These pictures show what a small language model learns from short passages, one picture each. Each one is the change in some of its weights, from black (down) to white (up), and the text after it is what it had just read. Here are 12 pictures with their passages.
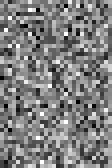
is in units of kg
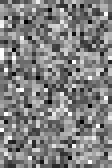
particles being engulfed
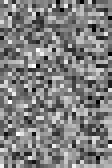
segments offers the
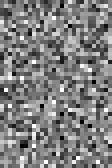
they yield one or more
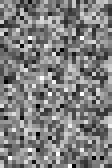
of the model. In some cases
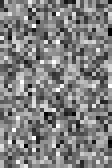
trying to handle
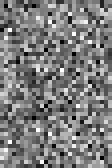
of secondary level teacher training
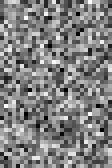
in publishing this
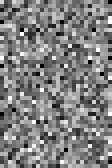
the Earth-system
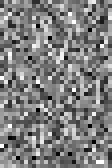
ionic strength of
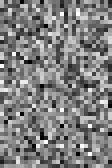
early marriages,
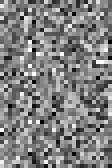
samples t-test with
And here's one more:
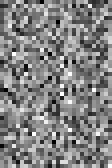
Health Organization
